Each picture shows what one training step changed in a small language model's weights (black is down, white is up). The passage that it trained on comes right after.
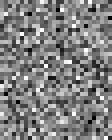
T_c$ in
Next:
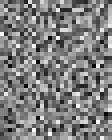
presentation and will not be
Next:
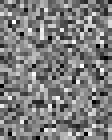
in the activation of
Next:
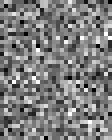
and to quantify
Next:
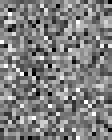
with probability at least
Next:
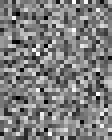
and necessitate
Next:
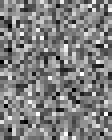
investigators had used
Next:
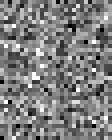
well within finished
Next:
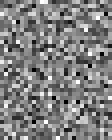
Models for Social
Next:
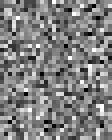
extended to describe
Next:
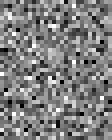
the spectra (see Figure
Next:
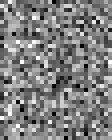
out that reflective
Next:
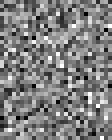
are an effective tool for
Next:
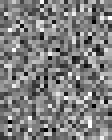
patient presented with
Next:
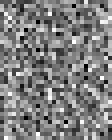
results based on quite different
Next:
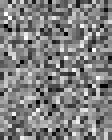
direction and shows that some
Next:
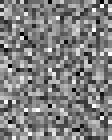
introduce a new function
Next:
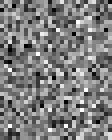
since the source's
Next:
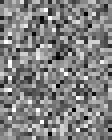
it was found that UG
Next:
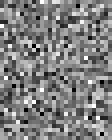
body calculations,
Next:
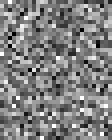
of order 5, whose
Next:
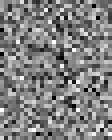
For SA, we use
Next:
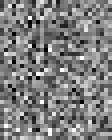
TES detector, it
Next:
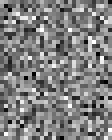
to incorporation of
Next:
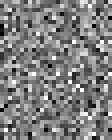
The final optimized
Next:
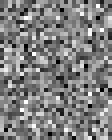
works of Max
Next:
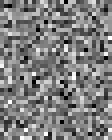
thematic range of
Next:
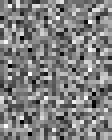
discussions with the
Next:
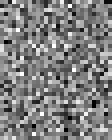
improved the coking
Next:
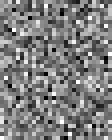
isolated fungi
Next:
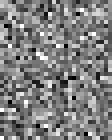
loss, sore
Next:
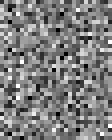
University, Greater
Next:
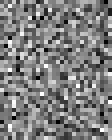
a given heat release
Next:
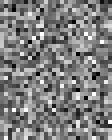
and shown in the left
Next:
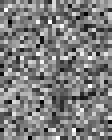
and its surface has even been
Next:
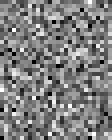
The relations between India
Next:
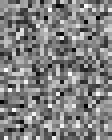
findings are shown in
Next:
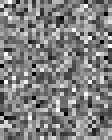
on the lower bound for
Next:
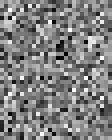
to WS₂
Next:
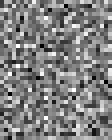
only the dark energy with
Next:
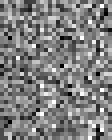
corporation plans to
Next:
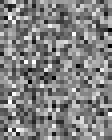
a central frequency between
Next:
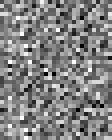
were treated with
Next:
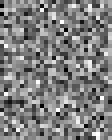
participants (seven
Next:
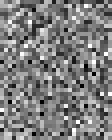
of both, expertise
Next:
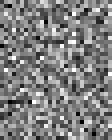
experimentally. The
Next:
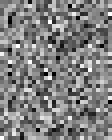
have been determined with
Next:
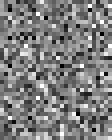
idea of generation
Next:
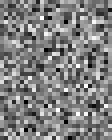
three correlation risky
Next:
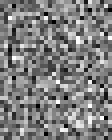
systems od partial
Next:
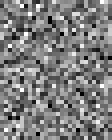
and magnetized
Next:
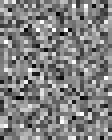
point $i$ must
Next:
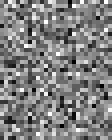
in Wisconsin
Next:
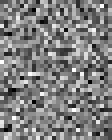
the industrial process
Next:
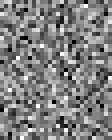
on both professional
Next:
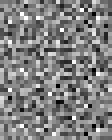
the IEEE
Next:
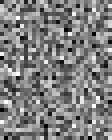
study the effects of timing
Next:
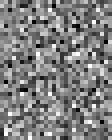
cycle time to less
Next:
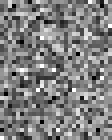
as $n_s
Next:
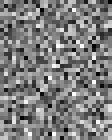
and the influence of
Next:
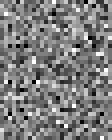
is given by $\hat
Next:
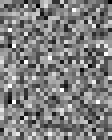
and resource-use
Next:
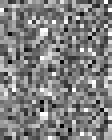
businesses and
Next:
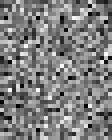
of the filters
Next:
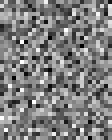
standing process. After
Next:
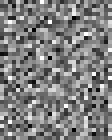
regulation on regional
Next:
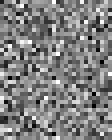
We calculate the electron
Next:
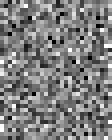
forwarding the
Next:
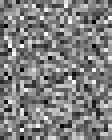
currently no reports
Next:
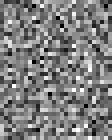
the file with the
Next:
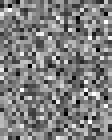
larger uncertainties
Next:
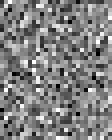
abbey of San
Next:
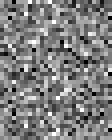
Majlis and
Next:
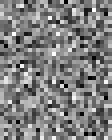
assessment of the gap
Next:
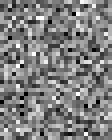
magnetic WDs in
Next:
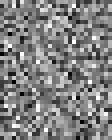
monthly temporal
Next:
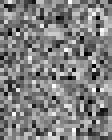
to the average signal
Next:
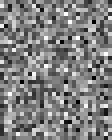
is poor at low
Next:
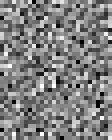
contributions coming from
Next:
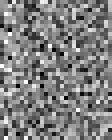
profile was fitted using
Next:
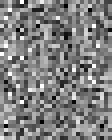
world population
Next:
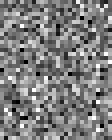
and include ban of
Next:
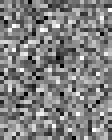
of MOOCs
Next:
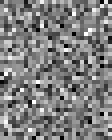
computable model. A new
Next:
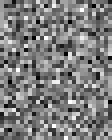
for all the regions,
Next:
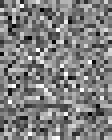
Cellular phones
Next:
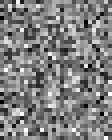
the others are massless
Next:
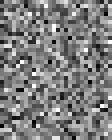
an extent. Green
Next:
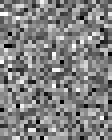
were plotted on
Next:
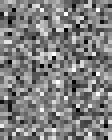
concentrations in
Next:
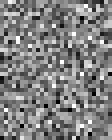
of $\lambda$. The following
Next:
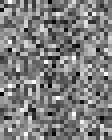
set the basic limit on
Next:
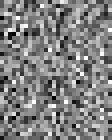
may instead suggest
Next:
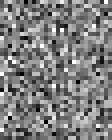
distinct modes:
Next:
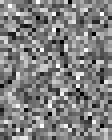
ratio $r$, discussed
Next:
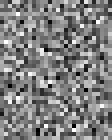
concluded that the two
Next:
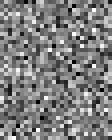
used to evaluate the
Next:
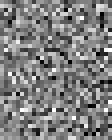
image of the front
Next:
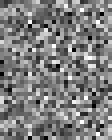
caries due to the
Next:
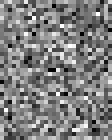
which exhibits the
